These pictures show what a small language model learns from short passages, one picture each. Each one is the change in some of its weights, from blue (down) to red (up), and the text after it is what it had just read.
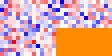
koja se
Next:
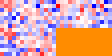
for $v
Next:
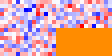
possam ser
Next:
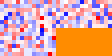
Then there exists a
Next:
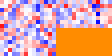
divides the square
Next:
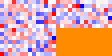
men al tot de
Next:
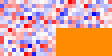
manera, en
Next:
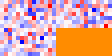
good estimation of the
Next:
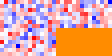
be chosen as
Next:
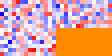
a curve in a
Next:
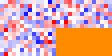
Superior de
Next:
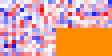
minimization problem.
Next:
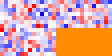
it is supposed
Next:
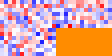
$P$ with
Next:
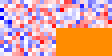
at all.
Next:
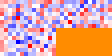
uchun zarur
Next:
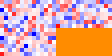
for the finite element
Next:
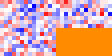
for newer and
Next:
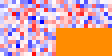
tizimlar va
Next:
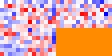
prove that for
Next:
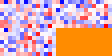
la discusión sobre
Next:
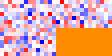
citas que
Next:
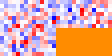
Einrichtungen können
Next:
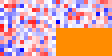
So, for
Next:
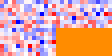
al artículo
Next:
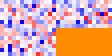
matching in
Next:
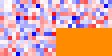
laboração os
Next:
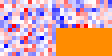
properties of divisor
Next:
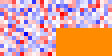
validation and test
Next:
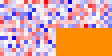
for Boolean
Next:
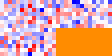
study of the
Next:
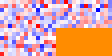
of the stochastic functions
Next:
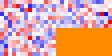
ролі в
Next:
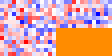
use this simple model
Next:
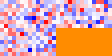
point de vue
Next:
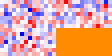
where, in
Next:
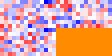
for the use of
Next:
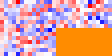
choices have no
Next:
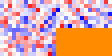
Universitário São
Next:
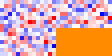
vectors in
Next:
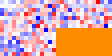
there is some
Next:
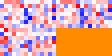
oyeron por
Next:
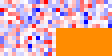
inverse minisum
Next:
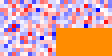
value of the
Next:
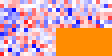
Its image by
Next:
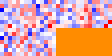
образований также
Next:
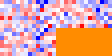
then compute the
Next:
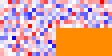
Boolean term
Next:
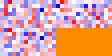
of which is a
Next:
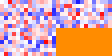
cases of complex
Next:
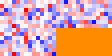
product sequence space
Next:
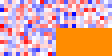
only if the dimensions
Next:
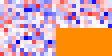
\gamma \\
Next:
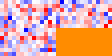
развития и
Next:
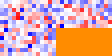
that the boundedness
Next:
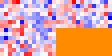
la existencia de
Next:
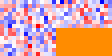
consisting of both
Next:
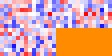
rational homotopy
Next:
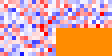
moments and their
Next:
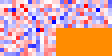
images of
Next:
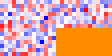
orice fel de
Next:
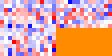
Polish Academy
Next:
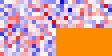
Post Hoc
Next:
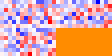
начин за
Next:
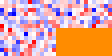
up to some loss
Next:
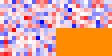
une capacité
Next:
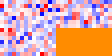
and the sets $
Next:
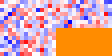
by assumption.\\ We
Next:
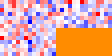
perfis de
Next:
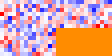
the ordering of
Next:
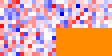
way, so we
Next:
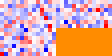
Theorem 3.1
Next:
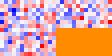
gestion des
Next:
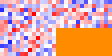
make it a
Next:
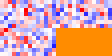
morphism of complex
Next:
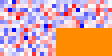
some known results.
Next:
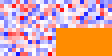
diverse orders
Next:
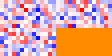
finite number of fixed
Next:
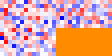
Therefore $\Delta
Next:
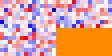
splines for
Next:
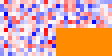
disso, a
